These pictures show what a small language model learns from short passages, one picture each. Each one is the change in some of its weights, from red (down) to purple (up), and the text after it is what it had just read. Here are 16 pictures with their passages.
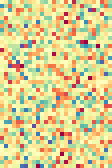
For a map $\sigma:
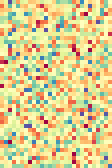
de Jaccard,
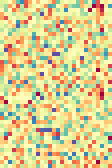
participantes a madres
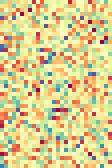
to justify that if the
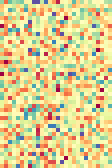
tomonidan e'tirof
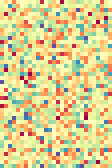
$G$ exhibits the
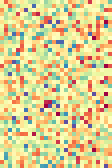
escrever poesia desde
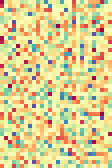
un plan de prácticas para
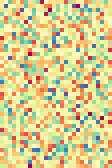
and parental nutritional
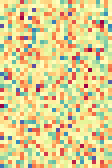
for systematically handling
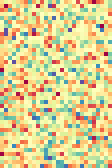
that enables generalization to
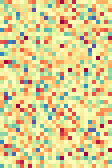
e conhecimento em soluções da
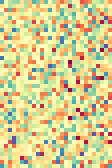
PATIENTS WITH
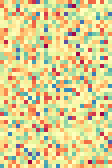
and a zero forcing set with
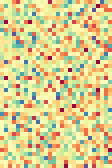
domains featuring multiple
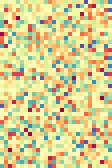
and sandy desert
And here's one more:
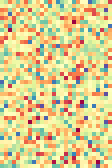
необхідних для професійної
